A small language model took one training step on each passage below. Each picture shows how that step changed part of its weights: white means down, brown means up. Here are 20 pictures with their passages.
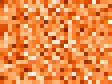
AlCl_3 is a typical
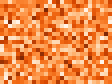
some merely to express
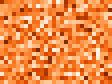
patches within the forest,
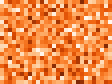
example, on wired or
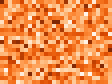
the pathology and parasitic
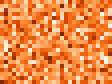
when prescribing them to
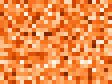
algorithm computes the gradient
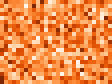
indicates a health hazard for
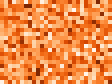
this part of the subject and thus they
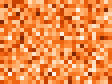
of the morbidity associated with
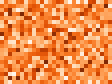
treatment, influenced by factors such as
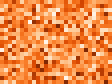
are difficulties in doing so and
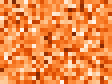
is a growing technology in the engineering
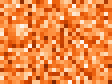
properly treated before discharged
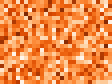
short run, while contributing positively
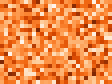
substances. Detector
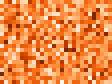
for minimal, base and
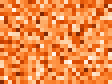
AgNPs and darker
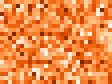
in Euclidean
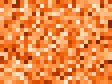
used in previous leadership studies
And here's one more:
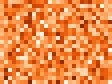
Burn scar responded well to
